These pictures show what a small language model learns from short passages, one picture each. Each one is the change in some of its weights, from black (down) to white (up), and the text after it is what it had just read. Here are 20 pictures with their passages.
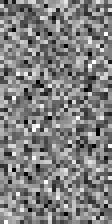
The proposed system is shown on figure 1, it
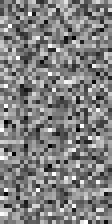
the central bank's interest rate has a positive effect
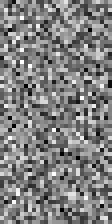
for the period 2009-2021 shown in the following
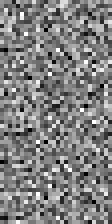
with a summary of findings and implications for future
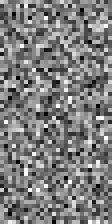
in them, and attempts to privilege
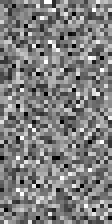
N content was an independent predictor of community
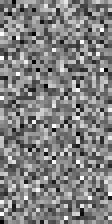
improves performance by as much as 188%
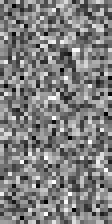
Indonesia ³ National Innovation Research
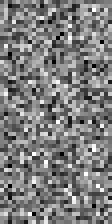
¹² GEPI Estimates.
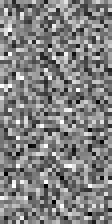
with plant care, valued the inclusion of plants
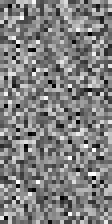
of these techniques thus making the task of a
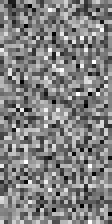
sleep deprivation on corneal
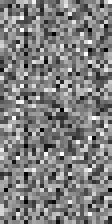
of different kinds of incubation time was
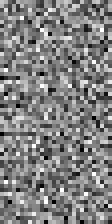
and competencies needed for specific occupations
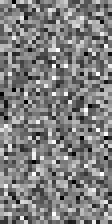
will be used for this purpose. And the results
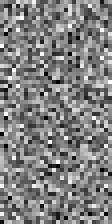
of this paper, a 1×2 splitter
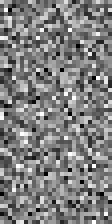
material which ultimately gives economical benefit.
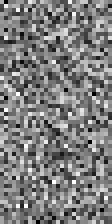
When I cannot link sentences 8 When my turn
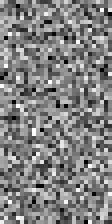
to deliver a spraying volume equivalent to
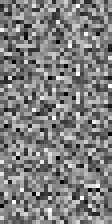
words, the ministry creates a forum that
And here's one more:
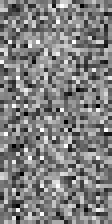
Department High Medium Build Settling
